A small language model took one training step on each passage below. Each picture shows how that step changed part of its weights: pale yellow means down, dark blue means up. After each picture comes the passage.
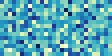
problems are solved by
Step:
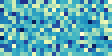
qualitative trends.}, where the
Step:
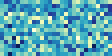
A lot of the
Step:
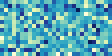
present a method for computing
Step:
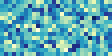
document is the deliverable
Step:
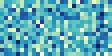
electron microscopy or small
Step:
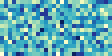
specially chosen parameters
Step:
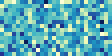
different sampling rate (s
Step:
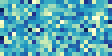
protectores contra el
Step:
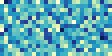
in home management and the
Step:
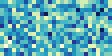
describes the 2D point
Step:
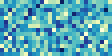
couplings of the
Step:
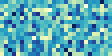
*dataflow style*
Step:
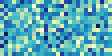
Nature {\bf
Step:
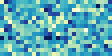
and the unbalanced
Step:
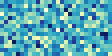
reproducibility of the
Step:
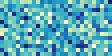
signal decay is consistent with
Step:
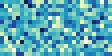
have to postulate that
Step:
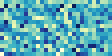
5 we consider further reduction
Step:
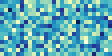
plays a role similar
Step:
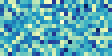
loud and long
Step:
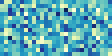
diffusion and escape
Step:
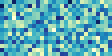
uneven reflections
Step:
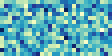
of a mass matrix
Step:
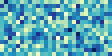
the criteria of a good
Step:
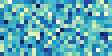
vorticity fluctuations in the dynamical
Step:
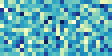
it lost a significant fraction
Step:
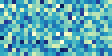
apply if we extend our
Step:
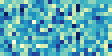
to Counteract
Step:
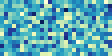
for electrostatic, electromagnetic
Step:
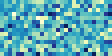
Labor Cost
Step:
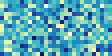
(2006) indicates mathematical
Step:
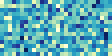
calculated by dividing the
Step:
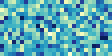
that the perception regarding
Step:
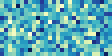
(whether by
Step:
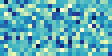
when the operators change some
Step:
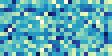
Director of the
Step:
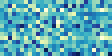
increasing focus on sustainability aspects
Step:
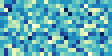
produce a divergent
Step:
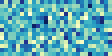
for pairwise comparison.
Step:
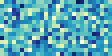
ratio of (35:
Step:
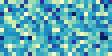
that the field intensity is
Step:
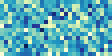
and detailed data set.
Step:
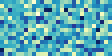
divided into four equal
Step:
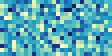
by using the MIT
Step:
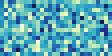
our data. The transition
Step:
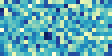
responsibilities in the
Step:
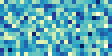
the signal can easily be
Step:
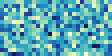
12 states to reach
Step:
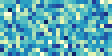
arising due to electronic
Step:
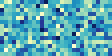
results show that green
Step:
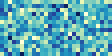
At higher impact energy,
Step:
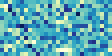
This study found that
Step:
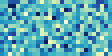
in code-related questions
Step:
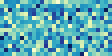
of the magnetic properties of
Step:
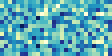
employees are easily accessible when
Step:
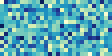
mean of these measurements is
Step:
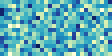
stateless operators
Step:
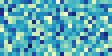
2016) and the Federal
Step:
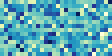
had a central distribution
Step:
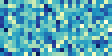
Clearly this is
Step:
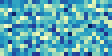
for Innovation and
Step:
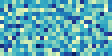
proposed battery management
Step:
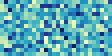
by a user based on
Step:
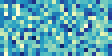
of international law. This
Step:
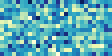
posts. Adar
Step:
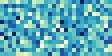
ich mir von
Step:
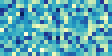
solid) to the initial
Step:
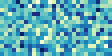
in service, regardless
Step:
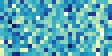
in silico analysis,
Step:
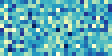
and Stella,
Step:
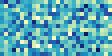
In particular for the
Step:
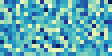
one of the concern people
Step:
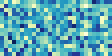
redistribution -- results
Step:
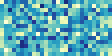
methods and can be used
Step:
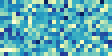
the study group, 26
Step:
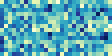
modified to point to the
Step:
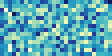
successfully reduce the uncertainties and
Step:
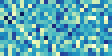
Authors' contributions
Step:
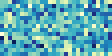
excluded, for
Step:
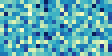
of the effective average
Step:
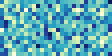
temperatures linked to the
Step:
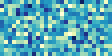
they are facing some
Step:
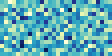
in very good agreement with
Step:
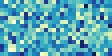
to efficiency improvement,
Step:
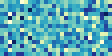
probed area to ensure
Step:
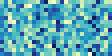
time, this compound
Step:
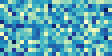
The enhancement over the generalized
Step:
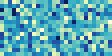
phase thermally and
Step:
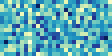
Thus, the standard deviation
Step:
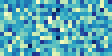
as random forests and
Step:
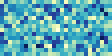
the real part of the
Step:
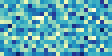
Out of the selected
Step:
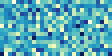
applied to predict modulus
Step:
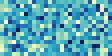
systems is therefore key in
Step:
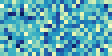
to a lognormal
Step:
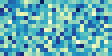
inductive effect of two
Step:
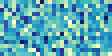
addition, we find a
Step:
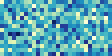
A survey has been conducted
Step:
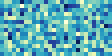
for a survey).
